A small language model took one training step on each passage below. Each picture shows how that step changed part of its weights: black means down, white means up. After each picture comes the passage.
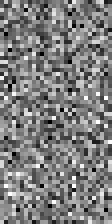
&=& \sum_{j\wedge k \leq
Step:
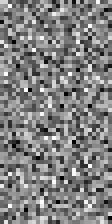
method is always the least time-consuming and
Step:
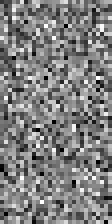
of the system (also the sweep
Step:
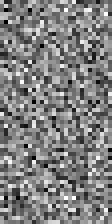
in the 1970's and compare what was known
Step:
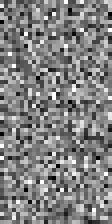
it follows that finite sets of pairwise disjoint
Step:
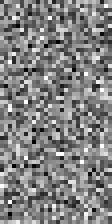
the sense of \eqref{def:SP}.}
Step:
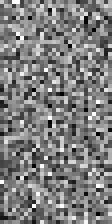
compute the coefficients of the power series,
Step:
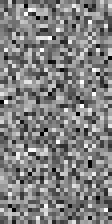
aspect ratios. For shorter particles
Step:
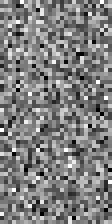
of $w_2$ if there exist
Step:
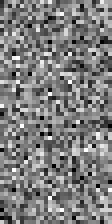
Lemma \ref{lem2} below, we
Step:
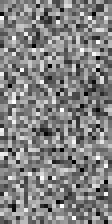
Q^2_c$ and all changes
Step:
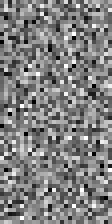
prevalence of the hydroborate structures family
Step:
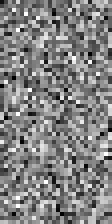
Therefore, we need to discuss following dynamical systems and
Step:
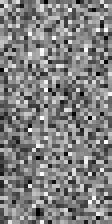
given, respectively, by the intercept and the
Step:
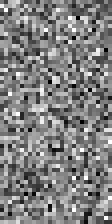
we take the Fourier transform of that result, and
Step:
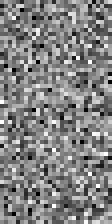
the the entire WDVV ring, we now
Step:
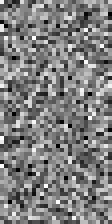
models provide a more realistic fit to the data
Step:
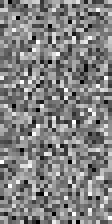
As a first example we consider a quadratic functional
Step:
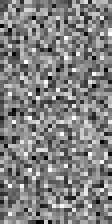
Einstein gravity with a cosmological constant in three
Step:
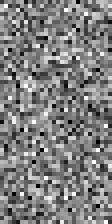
braid representations. These two descriptions may
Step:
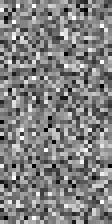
stochastic differential equations: \begin{equation}
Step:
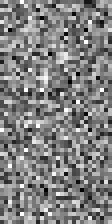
width $w=10\, a$ separated by
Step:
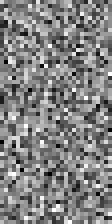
that to get reasonable estimations; they have
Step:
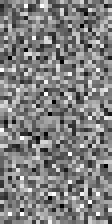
The Yamabe flow, introduced by
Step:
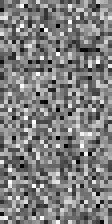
$V_{\alpha\beta}^R$ applied
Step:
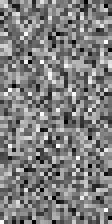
relation is 4 orders of magnitude. \item There
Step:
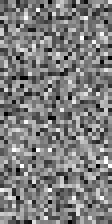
corrections if one wishes to interpret
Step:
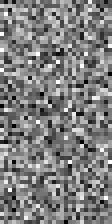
provide means to recognize maximal intersections
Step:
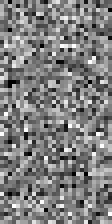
paper rely on fitting parameters using multiple previous years
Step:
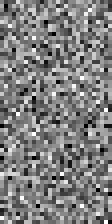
high transmittance $T$, the feedforward
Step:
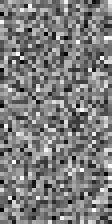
of our previously developed binary-alloy model into
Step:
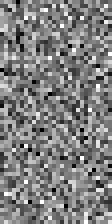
the asymptotic model is well-posed for a given
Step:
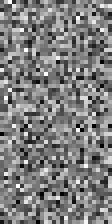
of policy instruments.
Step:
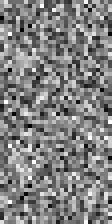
stem from insufficient project-context
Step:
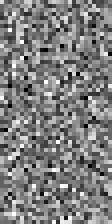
in zwei solche Teile
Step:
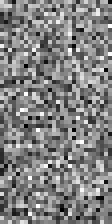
-\alpha_2 \end{pmatrix} \\
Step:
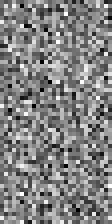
of IN can be used as a first view
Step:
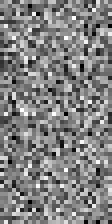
document pairs evaluated by GSB are obtained from
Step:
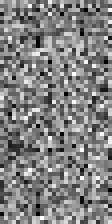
useful bounds on the operator $\mB$ in
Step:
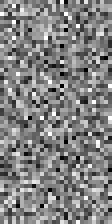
mass is practically indistinguishable
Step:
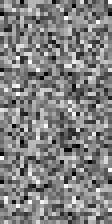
proof systems. It essentially states that,
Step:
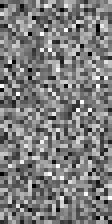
to its Minkowski value is,
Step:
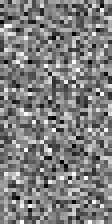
in Tables 1-3 represent the problem instances
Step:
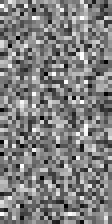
constituting our first main result.
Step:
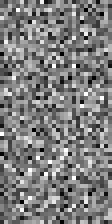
Willson (1991) predicts that
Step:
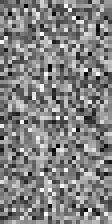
remains is to observe that the coefficients of
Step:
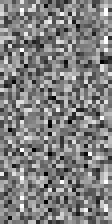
proof of Theorem \ref{th:full}.
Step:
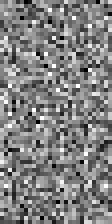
in a manner similar to Case~1.
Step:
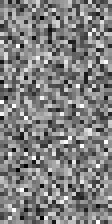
the lemma that for any $C\in
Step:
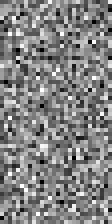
of Sciences, 1977) p.
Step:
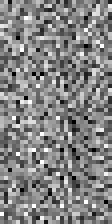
known optically selected quasar at
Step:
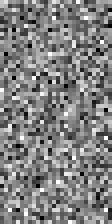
large $N$ limit.\\ Computation of
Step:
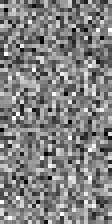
takes place in magnetic reconnection outflows
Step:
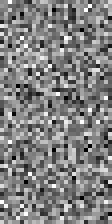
previously reported result of -0.1
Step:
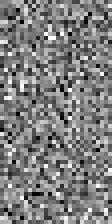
consisting of a line bundle $L_{i}$
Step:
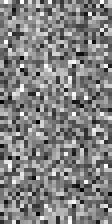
of all $x$-$y$ paths
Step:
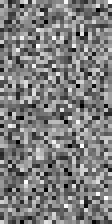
each $g_{l}\left( \theta
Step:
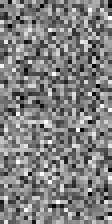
in region IV. It is observed that region
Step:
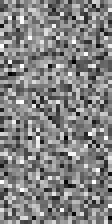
antiparallel spin to that of the injection
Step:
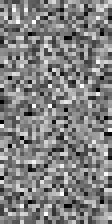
inequalities have been extended to more general networks with more
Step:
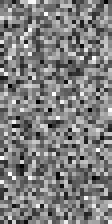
be a good opportunity to write it
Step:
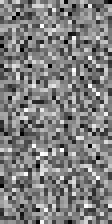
(lexicographic, strong,
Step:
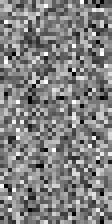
\ref{sec:ref-tw}, a
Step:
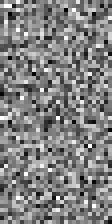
carrying capacity, and other parameters involved in
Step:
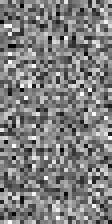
different features of PBXs, such as
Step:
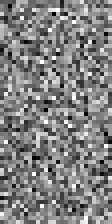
is the zeta function defined in statistical mechanics
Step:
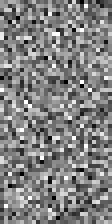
studies of NaJ(Tl) crystals
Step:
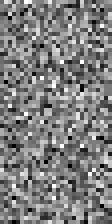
the functor $i_*$ from
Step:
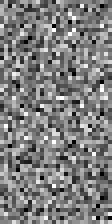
of \eqref{eq:noisy
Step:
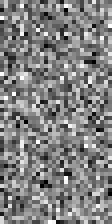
splitting between the ${}^3P_0$
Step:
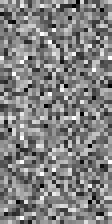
is frozen to around the value
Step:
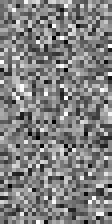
we first observed quantization of the partitioned charge
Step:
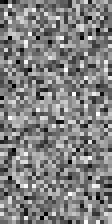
frequently used in lattice simulations. Nevertheless,
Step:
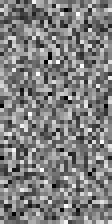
and the spin-1 system analyses go
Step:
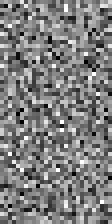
Repeat the proof of theorem $E$
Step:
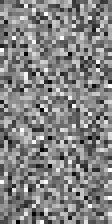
be perhaps a possible realization as the
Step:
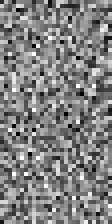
line transforms as an antifundamental object
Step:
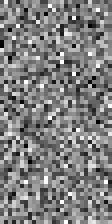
k\in \mathbb{N}.$ In what
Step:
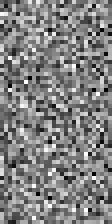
between June 21 and July 22 for
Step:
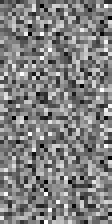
experimental data is found regarding the satellite
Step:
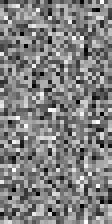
the derived properties of Lyapunov functions, we obtain
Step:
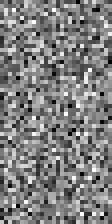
a connected semisimple Lie group with finite center}\\
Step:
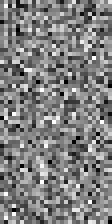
for this section, it is clear that the maximum
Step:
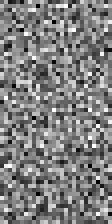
CTUs and compared against the data in
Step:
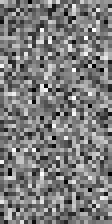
background stellar magnetic field strength (Driessen
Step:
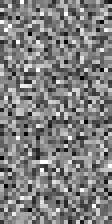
reference are penalized $10$ times more
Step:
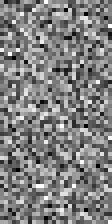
type $S=\int d^4x
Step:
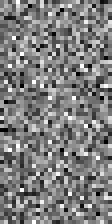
events (markers) and the expected number of
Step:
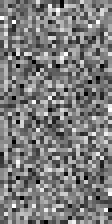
\cite{KOW1}. Because
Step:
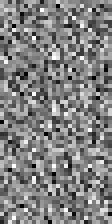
was used to program the external transceiver
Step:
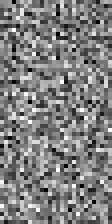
drift from Nash equilibrium in a way that
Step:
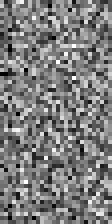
to formulate the main results introduce a number of
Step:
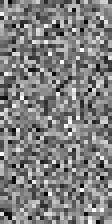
\varepsilon \widehat{X}(t,
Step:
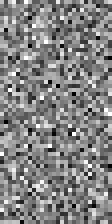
Recently, we became aware
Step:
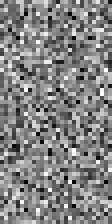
although some degree of helium mixing may be
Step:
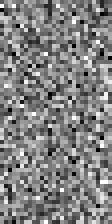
\ref{thirdlem}, one finds
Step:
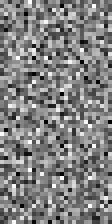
spins up and down in $\psi$. From the
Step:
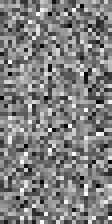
the problem of finding the radial eigenfunctions of the
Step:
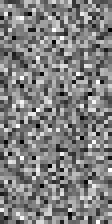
in the absorber to belong to the
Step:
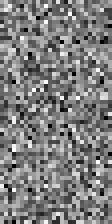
\ref{tri-cyc}, using
